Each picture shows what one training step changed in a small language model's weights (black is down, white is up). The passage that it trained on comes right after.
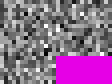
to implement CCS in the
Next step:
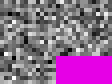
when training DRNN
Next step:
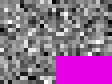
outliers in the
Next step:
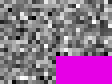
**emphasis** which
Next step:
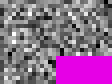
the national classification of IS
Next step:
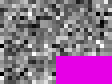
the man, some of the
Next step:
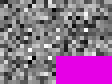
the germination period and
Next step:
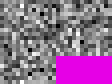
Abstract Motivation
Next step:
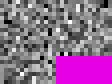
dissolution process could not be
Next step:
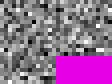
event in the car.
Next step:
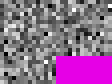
also analyse simulated
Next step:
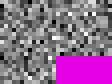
with ESFRI
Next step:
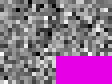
folie : les
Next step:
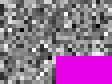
findings from a Pakistani
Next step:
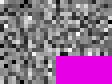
software. Ten of product
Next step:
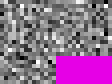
combined noise sources and
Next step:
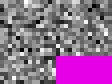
crime against women,
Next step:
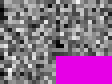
singular. -
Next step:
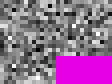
officially released a
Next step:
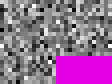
impairments, which are
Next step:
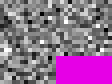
public law, political science,
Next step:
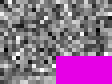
are transforming traditional labor relations
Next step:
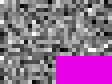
Instantaneous rates.
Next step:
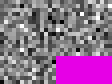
be primes. 2.
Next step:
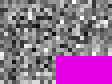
the plastic deformation for
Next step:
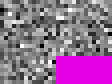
Maple Green
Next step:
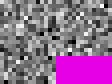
have examined data from the
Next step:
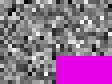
for elementary school students,"
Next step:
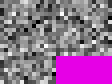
were destroyed
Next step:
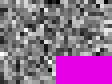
appropriate format, which is
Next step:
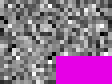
on instructional context and
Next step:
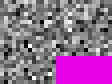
strong, efficient tax administration
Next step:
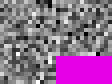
dry meadow,
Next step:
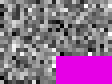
analytical methods have not so
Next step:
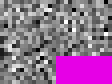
water infrastructure and prioritise
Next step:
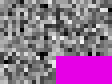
customers to increase customer
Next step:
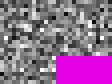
accredited higher education
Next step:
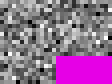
patients with CHF and reduced
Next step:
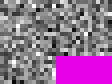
is dynamic and influenced by
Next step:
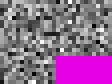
an average or significant understanding of
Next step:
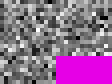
and has value anchoring
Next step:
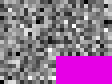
of action. The basic feature
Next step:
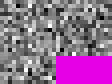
some fault lies in
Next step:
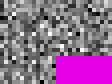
from India and Africa, later
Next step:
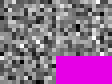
of hydrogen as a result of
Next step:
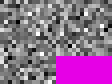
in the institution 10 79
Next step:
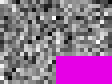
or body coloration;
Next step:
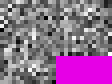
as nickel. In
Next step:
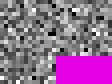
securely provisioned
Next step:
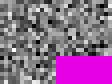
that for these particular experiments the
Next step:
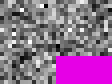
this research was limited to
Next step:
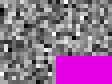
false or not fully
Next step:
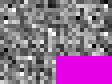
and easy feedback from
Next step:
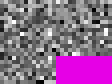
parameters, seeking and
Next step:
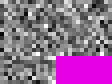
in knowledge, and specific training
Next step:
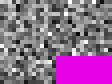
can improve the income of a
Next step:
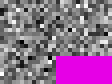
particles having a size between
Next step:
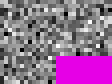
instead of 4.
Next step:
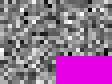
1 Treatment 2
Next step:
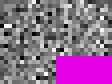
decisions into irrational
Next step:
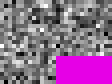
colour of the product,
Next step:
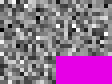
delimitations discuss the
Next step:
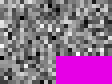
spots. 239 The
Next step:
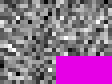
Zero Energy settlement
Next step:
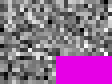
choice affects the
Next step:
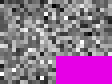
evidently increasing, particularly
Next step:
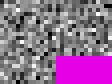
IF (conditional
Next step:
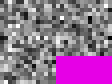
artificial sand will
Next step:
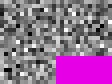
access to private data,
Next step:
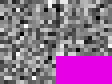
context. From semantic
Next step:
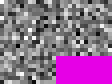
to adapt to new production
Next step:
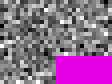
vulnerability class, the
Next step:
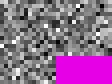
in both classes, it
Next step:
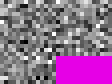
patients want to know
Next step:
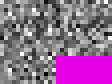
Umgebung des
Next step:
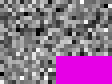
Fruit, Milton
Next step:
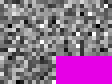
who had moved
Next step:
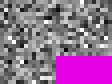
spiritual values among
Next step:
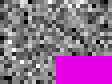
MP mobilizing public
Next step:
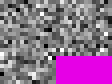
directions. Our main
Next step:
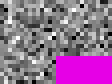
most common cause of global
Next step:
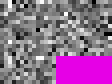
However, CEN can
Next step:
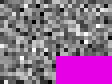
additionally parallelized on
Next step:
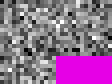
which is resistant to
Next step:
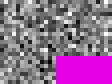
activity. The article also
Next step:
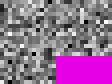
course of the action at least
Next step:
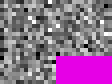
Gao, X.
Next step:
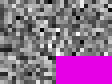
and 15 story heights
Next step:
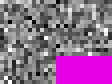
coenzyme A;
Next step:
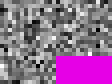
very beginning of the development
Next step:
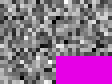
has increased to more than 100
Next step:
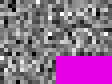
learners pay enough attention
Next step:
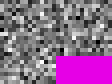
in water or should be only
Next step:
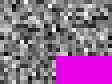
the navigation
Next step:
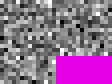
Low-level control
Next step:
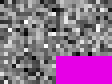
stages of the creative
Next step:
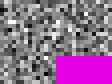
real-time framework. The
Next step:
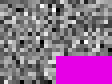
International Conference on
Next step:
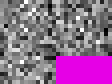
World War II that
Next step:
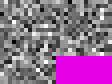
via an open-ended survey
